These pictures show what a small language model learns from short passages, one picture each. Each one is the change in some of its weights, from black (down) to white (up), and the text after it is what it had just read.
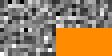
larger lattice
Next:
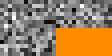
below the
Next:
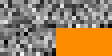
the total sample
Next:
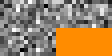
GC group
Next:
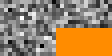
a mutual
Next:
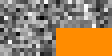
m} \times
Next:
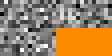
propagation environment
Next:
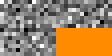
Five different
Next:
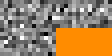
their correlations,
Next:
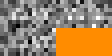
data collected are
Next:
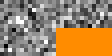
spread than the
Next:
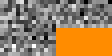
particular, we
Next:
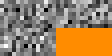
another in
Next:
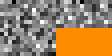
the fitball
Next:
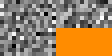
other flavors
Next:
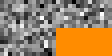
matter such as
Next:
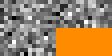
This implies
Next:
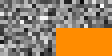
near the
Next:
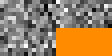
research we consider the
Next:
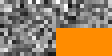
the centre of
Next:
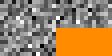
1\% higher than
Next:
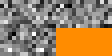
the average spectrum
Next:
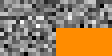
In this paper we
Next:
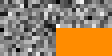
model for high energy
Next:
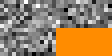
characteristics at
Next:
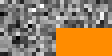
variation of the
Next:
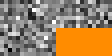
longer than the
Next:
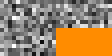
command to control
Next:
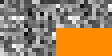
have been used
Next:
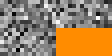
to design the
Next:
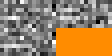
conflict with
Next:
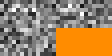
band matches
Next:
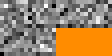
ella en
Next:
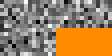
additional step
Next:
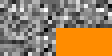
options. In
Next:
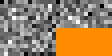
charge and
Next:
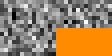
the pulse
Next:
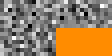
and destination
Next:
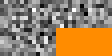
are available on the
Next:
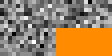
source of
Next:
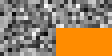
to affect the
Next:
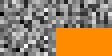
for technical information
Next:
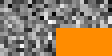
and their magnetic
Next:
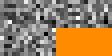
and S.
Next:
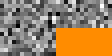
the inclination
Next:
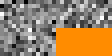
other cases of
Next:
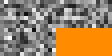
were taken of
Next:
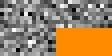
is doubled
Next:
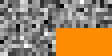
probabilities to
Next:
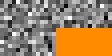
sometimes it
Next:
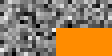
practising in
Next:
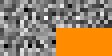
single information space or
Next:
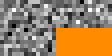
which belong to
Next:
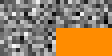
and they appear
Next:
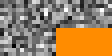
on the interval
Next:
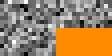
objective of
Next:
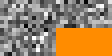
education in the
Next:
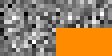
On that
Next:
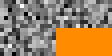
those surveys
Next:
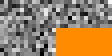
observed among
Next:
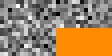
or $Z$
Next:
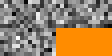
the market for
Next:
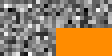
as possible. The
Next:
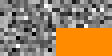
to be even.
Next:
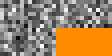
transformation of
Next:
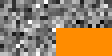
rough maximum
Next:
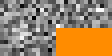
i in reaction
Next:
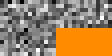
new larger
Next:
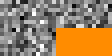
fall of the
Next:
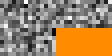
layer has
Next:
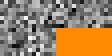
properties of the
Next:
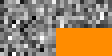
known from the
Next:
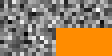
function of impact
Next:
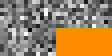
on the y
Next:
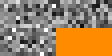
is given by
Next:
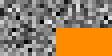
example, let
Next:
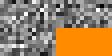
mounted on
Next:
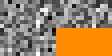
activity is
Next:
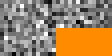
parametric coefficients
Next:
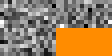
reversing the
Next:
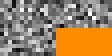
a dent in
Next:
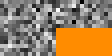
was the most
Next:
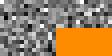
and policy
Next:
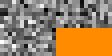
for the studied
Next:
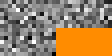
quantum technologies
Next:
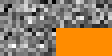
applications also
